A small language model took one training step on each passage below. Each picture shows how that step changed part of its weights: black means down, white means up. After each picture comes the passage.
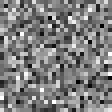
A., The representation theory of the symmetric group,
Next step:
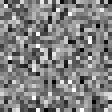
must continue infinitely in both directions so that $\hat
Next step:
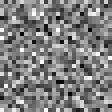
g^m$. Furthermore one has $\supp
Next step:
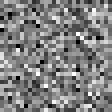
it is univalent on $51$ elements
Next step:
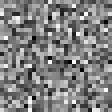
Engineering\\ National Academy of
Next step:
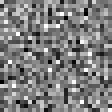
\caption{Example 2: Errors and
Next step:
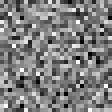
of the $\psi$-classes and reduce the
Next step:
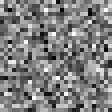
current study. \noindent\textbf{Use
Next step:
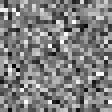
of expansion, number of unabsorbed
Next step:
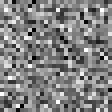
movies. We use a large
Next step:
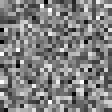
(3) Carry out contraction operation
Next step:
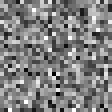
must be pairwise different. Clearly, this gives a
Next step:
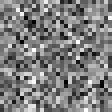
marked points labeled by the same irreducible component of
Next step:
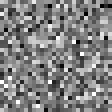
of an $( \omega _1 , \beta
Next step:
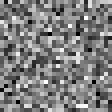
near $(Q,0)$ looks like a
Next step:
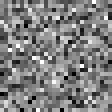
that $\C$ is a bfc.
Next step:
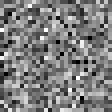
submanifold $M_j$ of the orbit projection
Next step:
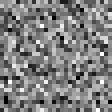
also the second and third summations are
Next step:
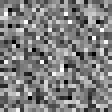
to make a more general Ansatz with
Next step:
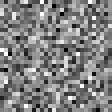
have that $|a-b| \le
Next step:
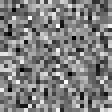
ones. The adaptive wavelet schemes with reconstruction process
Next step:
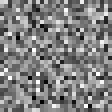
the intersection of the unit cube with an affine
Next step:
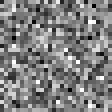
paper, in our second construction, we need an
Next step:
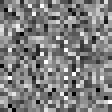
regard ${\cal L}(\B)\subseteq
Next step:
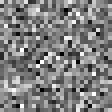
a deformation of $\alpha_0$ on
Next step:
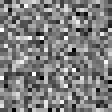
\mathbb C \mid \mathrm{Re}\,
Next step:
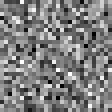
subalgebra of the crossed product by a minimal
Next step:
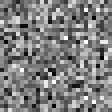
state equation and approximate the objective functional by the
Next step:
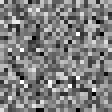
an effort to describe the mechanism of
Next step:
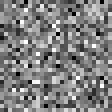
discuss the nullity of a graph and obtain a
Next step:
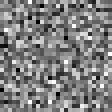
\square \times n^2 \E
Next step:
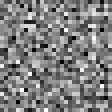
and the $i${th} row of
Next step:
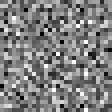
Dolbeault Laplacian. One case where this
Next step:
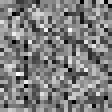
$\alpha$ and $\beta$ of the solver
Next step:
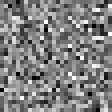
solution of (\ref{eq:QP}).
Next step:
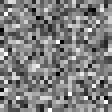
an exact sequence $$({\dag})\ \ \ \
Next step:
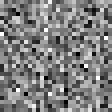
admise de lungime finit\u
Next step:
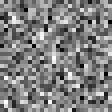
D$ can be viewed as the {\it
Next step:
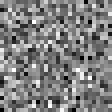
In \cite{Pinkall1985},
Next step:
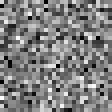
\epsilon >0 $$ as the reversible
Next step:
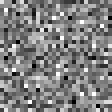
taking $M\gtrsim \sqrt{
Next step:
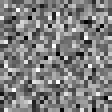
E. Knuth, and Oren
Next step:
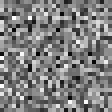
graphs, i.e., whether or not a
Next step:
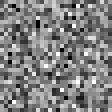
periodic replicas. The cell neighborhood has 27
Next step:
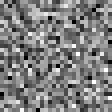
is devoted to the proof of the
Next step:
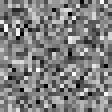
that $A$ is commutative, let
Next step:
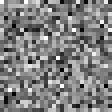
invariant ordering on $G$. Then the restriction of
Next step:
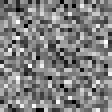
between the asymptotics of the two quantities (see for
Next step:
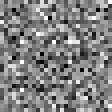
demonstrates the improvement achieved by the proposed methods
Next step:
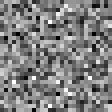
\end{prop} \begin{proof}
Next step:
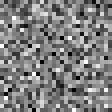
linear monotone subspace of $E \times E^*$.
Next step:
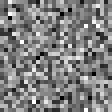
in \eqref{condema}, define the
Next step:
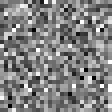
j}}{\sigma(\vartheta)} {\rm
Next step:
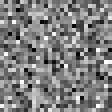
to include the triangle. Choose two finite dimensional
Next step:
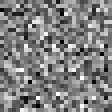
Kripke **ŁCR**
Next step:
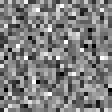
a class $\alpha_j^{(i)}$ of
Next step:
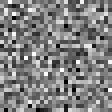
the fixed route relay messages without
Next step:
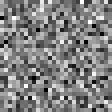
step of our procedure, described in the next
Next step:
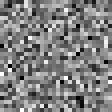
$\Pb(\Xb) \times
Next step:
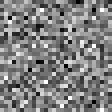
\eqref{positionrot} be a
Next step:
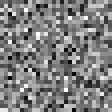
It builds upon several ideas developed in the
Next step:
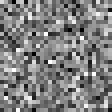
are used in \cite{Lid65}
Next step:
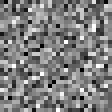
backward going waves depends on the decay of the
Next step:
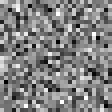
\in \widetilde{M} _1$
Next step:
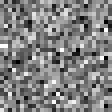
large (or $t$ near 0)
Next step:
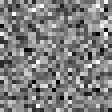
(Garey and Johnson,
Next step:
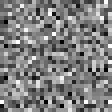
conclusions of the theorem are true. Now we
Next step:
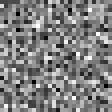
parallel executions of the agreement algorithm
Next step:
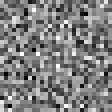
subcategory of the reflexive objects with respect to the
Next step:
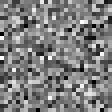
system (\ref{eq12}) and
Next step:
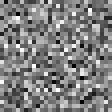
connect with the vertex $\diamond$
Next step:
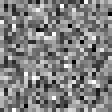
usual in this paper, \begin{itemize}
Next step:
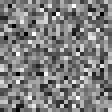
\pagebreak Recall: \begin{definition}
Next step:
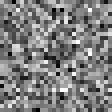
origin-symmetric ellipsoid. \\ \noindent
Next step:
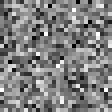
$2$-move to the reduced
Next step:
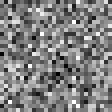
on compactly supported functions for the Moyal
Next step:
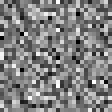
is isotopic to the closure of a virtual
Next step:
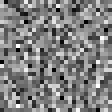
(\ref{Spt}). We do the computation
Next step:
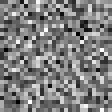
(Notice that we omitted the factor
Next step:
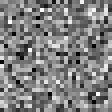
the same direction, one integrates over the same
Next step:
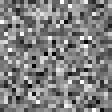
we establish properties of $D^1$ and
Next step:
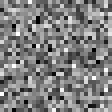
cocycle conjugate. \end{thm}
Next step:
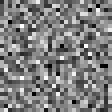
pair potential derived through the PSFM method given
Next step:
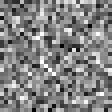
identities follow from the fact that the standard tensor product
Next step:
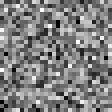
\in P_{\Sigma^{\sharp}} w
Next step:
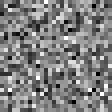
\begin{equation*} \#\{P_{\Phi
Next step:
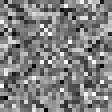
for $t\ge 0$. For
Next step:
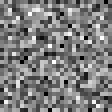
by working in a sufficiently small Frobenius chart
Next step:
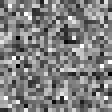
rooted tree are conjugate. Here we use it
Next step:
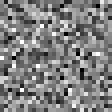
for the same, $\mathbf{z}^0
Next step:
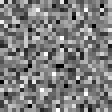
an assumption about the delta-shape
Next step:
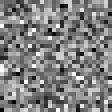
case of $\omega_1$, there are also
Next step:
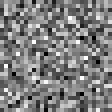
1}\ Assume that ${\cal G}$ satisfies
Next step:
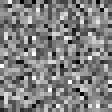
$\mathbb P_4$}, clip
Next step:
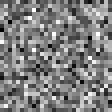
we will exploit the subexponential approximation
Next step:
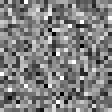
the directional derivatives of $f$ almost everywhere
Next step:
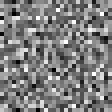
Before going into the details of the proof,
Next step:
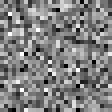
of trimming by including a random location where
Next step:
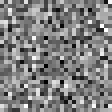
the elements of $R_q[G]$
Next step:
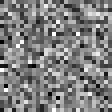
for some finite $c > 0$ and all
